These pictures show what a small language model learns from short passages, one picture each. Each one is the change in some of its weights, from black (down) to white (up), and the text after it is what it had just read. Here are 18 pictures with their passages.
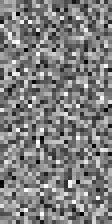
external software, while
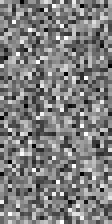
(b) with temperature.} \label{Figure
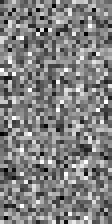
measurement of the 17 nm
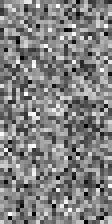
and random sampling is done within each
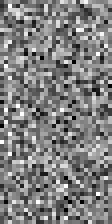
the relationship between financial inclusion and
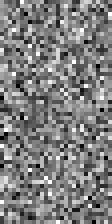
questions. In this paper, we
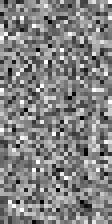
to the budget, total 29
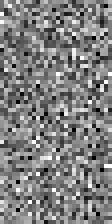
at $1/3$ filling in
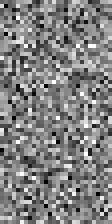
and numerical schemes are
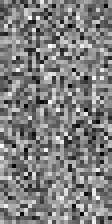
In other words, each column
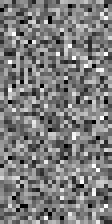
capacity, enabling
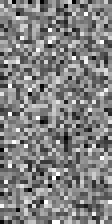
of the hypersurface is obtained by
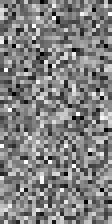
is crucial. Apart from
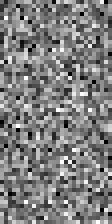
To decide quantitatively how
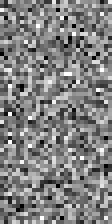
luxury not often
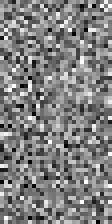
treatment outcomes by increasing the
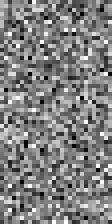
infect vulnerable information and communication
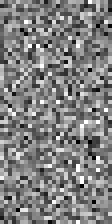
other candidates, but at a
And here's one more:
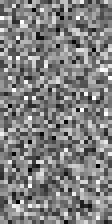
requested the Cabinet secure
